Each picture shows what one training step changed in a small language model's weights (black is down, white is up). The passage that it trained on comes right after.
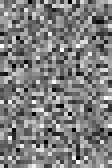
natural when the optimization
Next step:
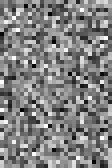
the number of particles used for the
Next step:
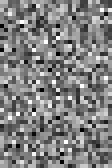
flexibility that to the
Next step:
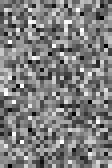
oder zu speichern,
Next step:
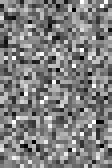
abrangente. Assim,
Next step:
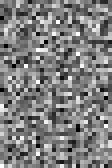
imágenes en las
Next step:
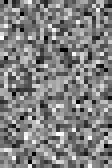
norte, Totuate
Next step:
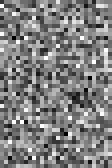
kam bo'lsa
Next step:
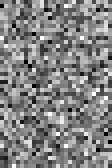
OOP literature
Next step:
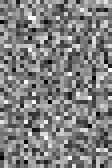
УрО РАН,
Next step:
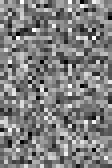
a different trap exponent
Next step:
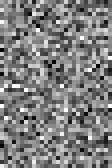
students to develop their
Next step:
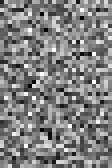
and size. It is
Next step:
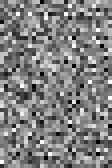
time-to-event model.
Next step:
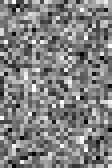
è presente in modo
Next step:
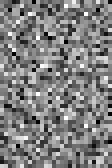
O horário limite
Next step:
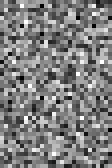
is smaller than the outer
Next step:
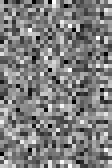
Initiativen für
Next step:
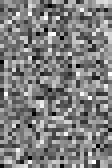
parameters. In our {\it first
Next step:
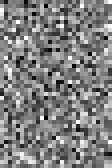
entanto, estudos
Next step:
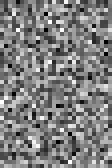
derivatives is $-
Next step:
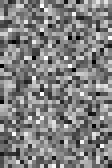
0$) and disordered
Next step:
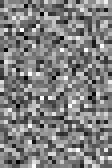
and 2.8 is the
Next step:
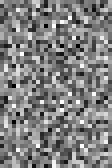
be made about these
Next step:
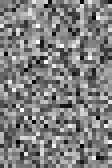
that surpasses the
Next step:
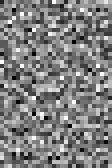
for ZIP and IM
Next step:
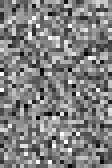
this paper to minimize
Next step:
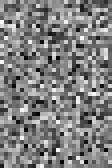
between the stacks is the
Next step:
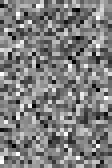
efeitos do
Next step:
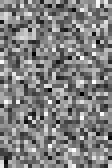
will compute the leading quantum
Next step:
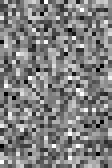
сведения о
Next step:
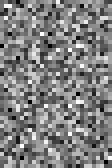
18), officially
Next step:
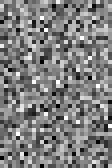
перших двох
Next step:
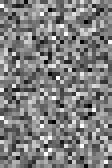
& Combination & \\
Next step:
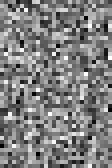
soil science*
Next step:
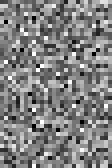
Reference Management
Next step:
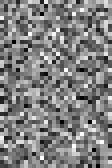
не пошкодили
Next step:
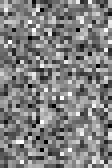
metall elementlardan
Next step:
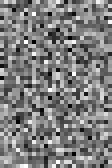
de vie) dans le
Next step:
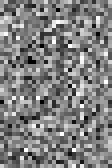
et al. Dementia
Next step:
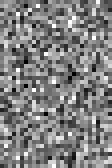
tildan bajargan
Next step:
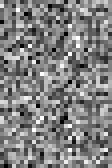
These optical and IR data
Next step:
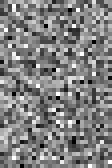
homogeneous interacting
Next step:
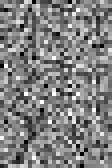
\begin{align} m_H
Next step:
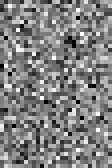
\caption{Third order
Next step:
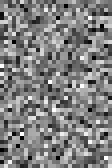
of the protagonists
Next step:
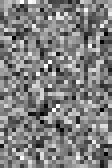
de tópicos,
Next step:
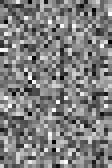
hayot haqiqati
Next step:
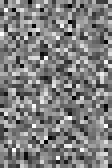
“aquele que se
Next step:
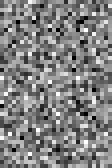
thinking around different
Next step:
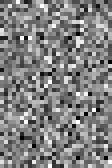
в оригинале.
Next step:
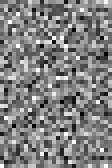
space densities of the three
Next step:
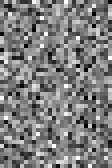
e'tiqod uning
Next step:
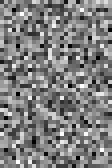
in measurements, photon
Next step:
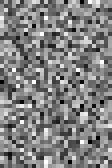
acknowledge support by
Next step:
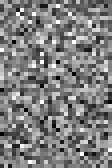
& Source function $q$
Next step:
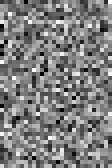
subset $\comb$
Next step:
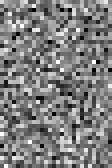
a spherical aperture
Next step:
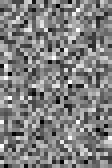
\theta_0)$ in terms of
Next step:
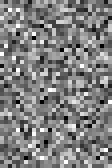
energies for the Doppler
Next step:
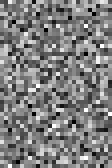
main idea of our
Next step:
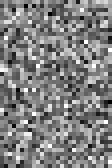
the latter transforming under the
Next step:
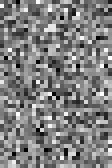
(figura 4). Pese
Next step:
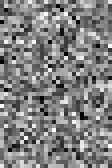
developed convective
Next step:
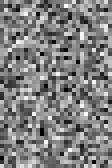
vertices. A network with this
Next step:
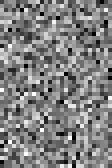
bilan birga kelsa
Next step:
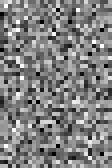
Feshbach resonance
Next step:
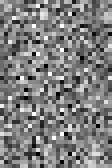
incompressible strips
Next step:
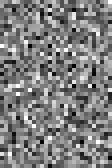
to check the contacts on
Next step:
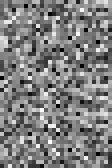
the high-temperature
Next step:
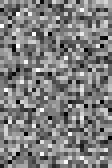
classical theories and have shown
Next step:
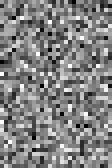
valuable insights into the
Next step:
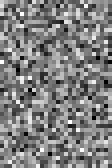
Gev$ for squark
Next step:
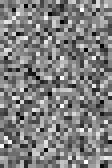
the implications of mass distribution for
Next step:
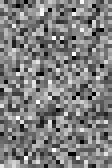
& Marsh, D.
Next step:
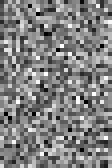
stars accessible from the
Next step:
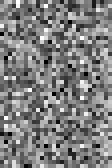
Mundo: Visiones
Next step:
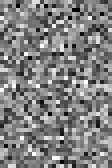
em grande escala
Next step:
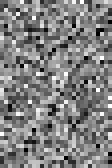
bilan birgalikda
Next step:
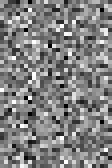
profile inside the stars
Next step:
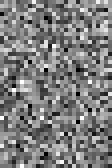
which gives the singlet
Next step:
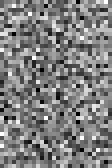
and it was typically assumed
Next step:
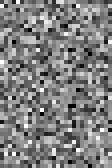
опыт состоит
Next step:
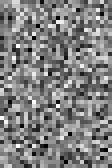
specify the probability of
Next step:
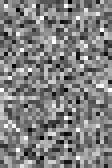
inheritance observed in
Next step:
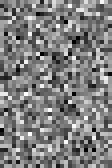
bo'lishi uchun
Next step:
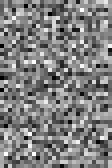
the linear system considered
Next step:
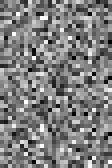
operator ($T$-matrix)
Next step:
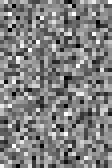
as Pajek uses
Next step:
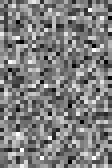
даражасини ва
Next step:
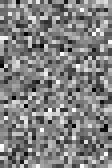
Вопросы науки
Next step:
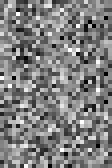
dengan tahap
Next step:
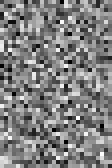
ini, diseluruh
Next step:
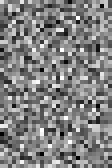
observer. Each of these
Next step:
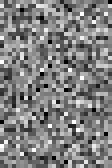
A&M University.
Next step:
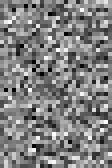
the Department of
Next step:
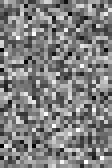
and {Pinto},
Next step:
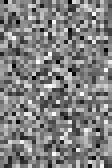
Va aksincha,
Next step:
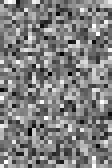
que antes eram
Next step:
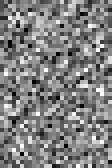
causa mortis e
